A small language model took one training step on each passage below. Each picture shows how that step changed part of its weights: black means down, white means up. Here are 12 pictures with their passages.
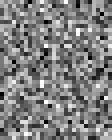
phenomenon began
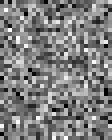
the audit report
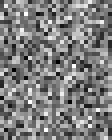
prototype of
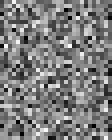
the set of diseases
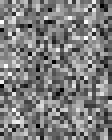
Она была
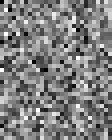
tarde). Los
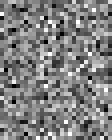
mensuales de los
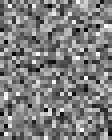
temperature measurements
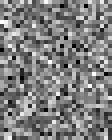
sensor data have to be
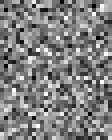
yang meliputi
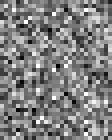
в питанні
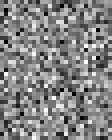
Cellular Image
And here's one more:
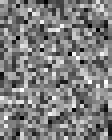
der Daten ab.
